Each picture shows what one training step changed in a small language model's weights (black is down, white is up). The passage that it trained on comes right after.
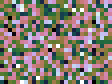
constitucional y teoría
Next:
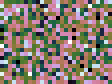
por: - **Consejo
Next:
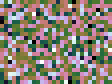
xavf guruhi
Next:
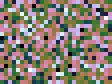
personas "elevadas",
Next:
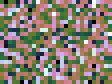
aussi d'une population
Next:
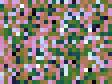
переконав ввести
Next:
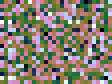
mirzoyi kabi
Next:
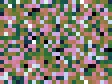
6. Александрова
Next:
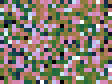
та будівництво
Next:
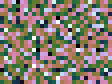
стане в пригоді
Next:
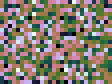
menetas atau tidak,
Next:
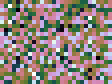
uit Brussel,
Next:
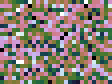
maydonida olingan
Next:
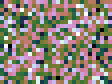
km V obce;
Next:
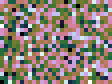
encargados de indicar
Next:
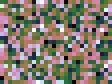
del inconsciente”
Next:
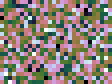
jetzt heller,
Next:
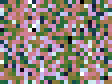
Lüthy R.
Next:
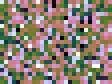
variante de exploração
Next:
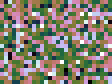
mana menandakan bahwa
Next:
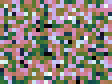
during Milling of
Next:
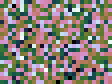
Albaniei în procesul
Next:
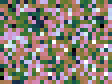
vida, su humildad
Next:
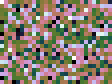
um ilustre constitucionalista
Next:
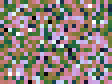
aloqalarning shakllanishi,
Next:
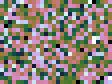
та торгівлі.
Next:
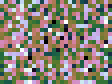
veya potansiyele
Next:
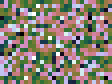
charchoqni keltirib
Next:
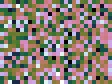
o entrelaçamento entre
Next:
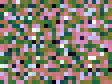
taʻlim samaradorligini oshirish
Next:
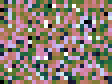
bahçeli yapı
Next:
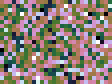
“feias” foi mais
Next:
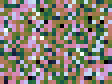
стійкості їх
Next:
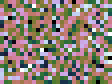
Schlichting, E.,
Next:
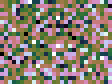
en mediación a través
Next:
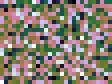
atashgan. O'sha
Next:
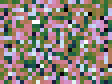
volé*. Concernant
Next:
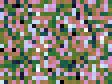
तक सफल
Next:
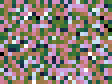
sus procesos. Para
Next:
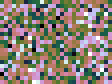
Brasil. Diante desse
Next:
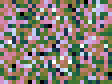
ciencias naturales y
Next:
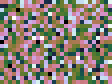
zamonaviy O'zbekiston madaniyati
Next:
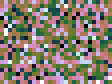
ўтказиш учун
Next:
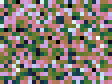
shakllanib bo'lgan,
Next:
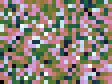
За проблему також
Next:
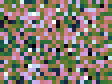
2) характеризується
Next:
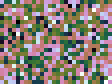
en relación a la vida de
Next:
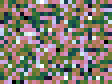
del paño seco,
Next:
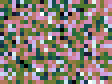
Correlations and path
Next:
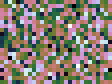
complejo 94:
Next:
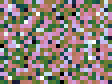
dari seorang istri,
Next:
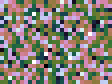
muammolar va rivojlanish
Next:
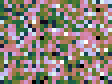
thermal management
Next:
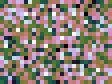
tushunilishida yangicha
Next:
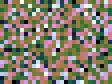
suv, it tili bilan
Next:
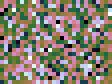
O'zbekistonda 1300 dan
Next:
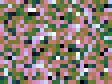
propias ideas de
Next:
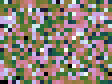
بها في الماضي
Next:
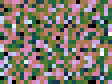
uchun ham tashvishli
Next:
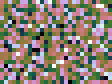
inaugurata il
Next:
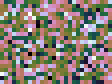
digno en los seres
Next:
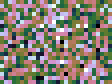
Texnik muammolar uch
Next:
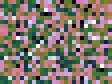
سوم، علمی و
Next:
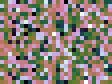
diagnóstico de la
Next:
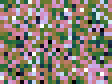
[11]. Shu bilan
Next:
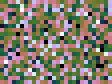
comunidad planctónica
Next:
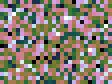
yangi ifodalar.*
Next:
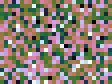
A., Paredes,
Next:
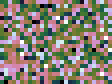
chaque classe
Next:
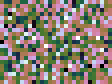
vazifalarni amalga oshirishga
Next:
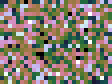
kengligidan tashqari
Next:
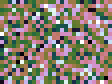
Pour commencer, je
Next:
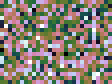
através da ação,
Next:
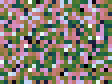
и повышения эффективности
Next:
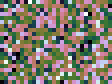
korzystać z
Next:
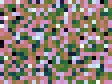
originadas do processo de
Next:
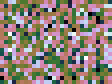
m de haut, et une
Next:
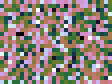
возрастных группах
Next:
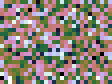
la interseccionalidad y
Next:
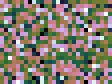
apa yang ditemukan
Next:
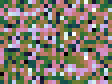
do caso brasileiro. O
